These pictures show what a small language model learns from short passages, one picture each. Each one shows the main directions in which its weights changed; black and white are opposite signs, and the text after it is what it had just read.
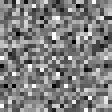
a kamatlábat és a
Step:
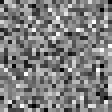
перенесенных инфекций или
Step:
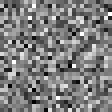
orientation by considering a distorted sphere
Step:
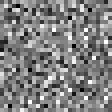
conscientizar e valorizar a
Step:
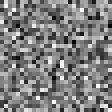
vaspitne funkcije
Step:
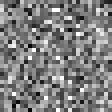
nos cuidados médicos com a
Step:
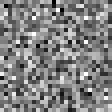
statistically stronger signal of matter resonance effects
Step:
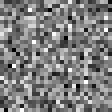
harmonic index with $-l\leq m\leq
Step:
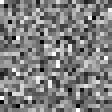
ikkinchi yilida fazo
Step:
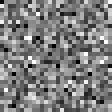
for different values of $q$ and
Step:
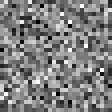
را جمع و
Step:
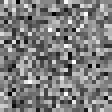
es lo que el alumno ya
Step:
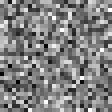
его развития родились и стали
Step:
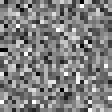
(from left to right) hidden
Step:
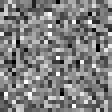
than the corotational radius,
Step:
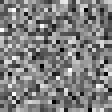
Tadqiqotda mavjud bo'lgan
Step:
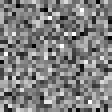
Universidade de Lisboa,
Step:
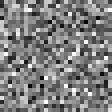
а были подчинены решению
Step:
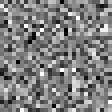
\cRX{} gates, so that
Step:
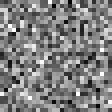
contrast uptake was computed as the binary
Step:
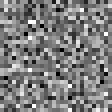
do !Second periodic border constraint
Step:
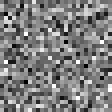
наукового конструювання
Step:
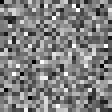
shear perpendicular the flow motion.
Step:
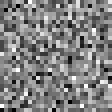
slip boundary conditions at the free surface and a
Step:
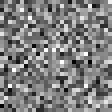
envelopes that we consider in our models.
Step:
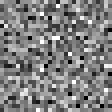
of saturation can also be seen from the
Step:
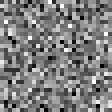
independent oscillators, we also assume that the variables
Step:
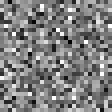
cells. In the presence of exchange,
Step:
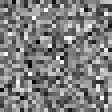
distributed error. More detailed simulation results for very
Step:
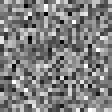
%\subsection{scattering} As for
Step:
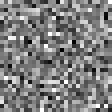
va harorat datchigi orqali
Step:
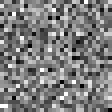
shift into a frequency difference. The proposed experiment to
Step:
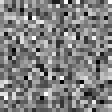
parameterized by the positions of the zeroes
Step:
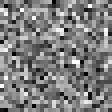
effects both analytically and numerically. This work
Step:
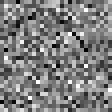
temperatures and/or high baryon number
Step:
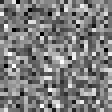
(Marzulo; Durán,
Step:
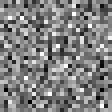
ustidan qatʼiy
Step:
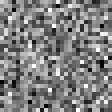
faoliyatida o'z aksini
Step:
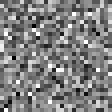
This last effect may be explained as an evidence
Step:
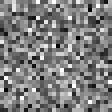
lie inside the HR box in the
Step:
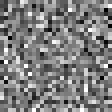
o'z joniga qasd
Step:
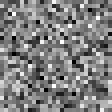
along any basis. This implies that the noise power
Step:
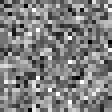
accurate estimates on the turbulence level of
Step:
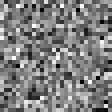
clear. Since the probability distribution of the number of
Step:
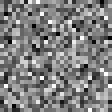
persembahan di tempat yang
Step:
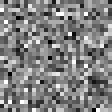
yang banyak berperan dalam
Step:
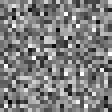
населения имела системный
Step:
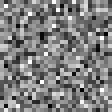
confined region, 179, is the
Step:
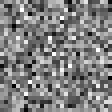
the position $z=Z$ of the only
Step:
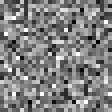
sursă de educație,
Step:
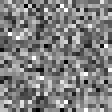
The expression of the three-point scalar integral
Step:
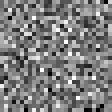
X-ray detections between the MGPs
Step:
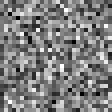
is corresponding to the exothermic peak on
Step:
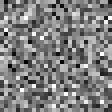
model. To simulate the varied query
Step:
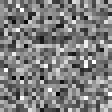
purely positive electric field, the initial
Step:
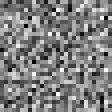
extraction process is determined exclusively by
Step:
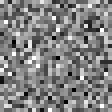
показателей между группами проводили
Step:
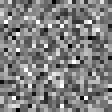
work or conclusion section *F* that contains
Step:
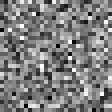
Typically, the spectral energy distribution
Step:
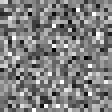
the varying beam position relative to defects in the
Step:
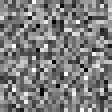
регулирование оборота
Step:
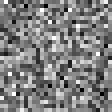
thứ cấp về
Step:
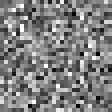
time around 400 s for observers.
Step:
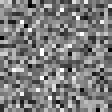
\tau/\hbar}$ into elementary gates
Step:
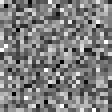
de Julho do corrente ano
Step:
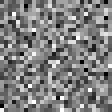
emission intensities along a given angular emission channel.
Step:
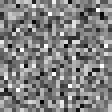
DL and OD technologies, which achieved
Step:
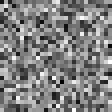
de *commodities*, agotamiento
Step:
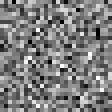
one, the evolution of the S\'ersic
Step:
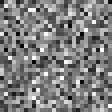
qayd etilgan. Tajriba
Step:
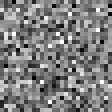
Sainaghi, Andrea and
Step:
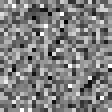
Manuaba, I.B.G,
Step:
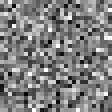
окислении жиров и
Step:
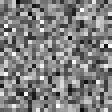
distribution $F^{mod}(x,y)
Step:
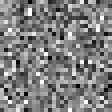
map \item Concatenation and
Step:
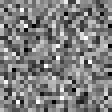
4 DISCUSSÃO Os resultados
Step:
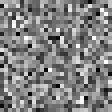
проведения итоговой
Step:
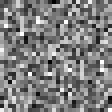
escrita de la conferencia que fue
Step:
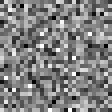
influido en los resultados. Sería
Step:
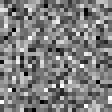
famílias brasileiras.
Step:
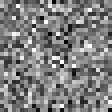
intentionally heated and the temperature is likely
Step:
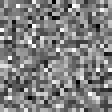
$1.0 \msol$ stellar models
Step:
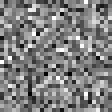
Collected works in 15 t. T.
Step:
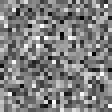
Și tot pentru
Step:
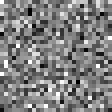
недобросовестные, с
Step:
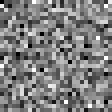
многих литераторов.
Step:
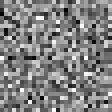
explica que el ser es causa
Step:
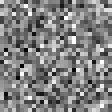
kreditlashning dolzarb
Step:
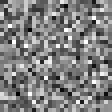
theories have allowed qualitatively correctly explaining
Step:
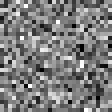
done as a part of his Ph.D.
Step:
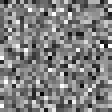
Nacional de Águas e Saneamento
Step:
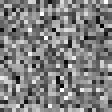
structure va être démolie et
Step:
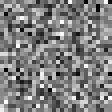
general relativity, we can read off a
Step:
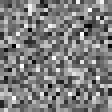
sendo necessário inserir as mesmas de
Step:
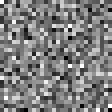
applied with different technical approaches at several
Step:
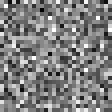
corresponding to anisotropies, diffusion,
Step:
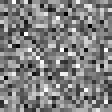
token selection to the smallest possible set whose
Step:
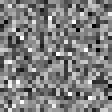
about the reactor neutrino study is also
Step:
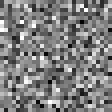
saqlagan holda neytral
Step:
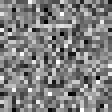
TEXNOLOGIYA VA
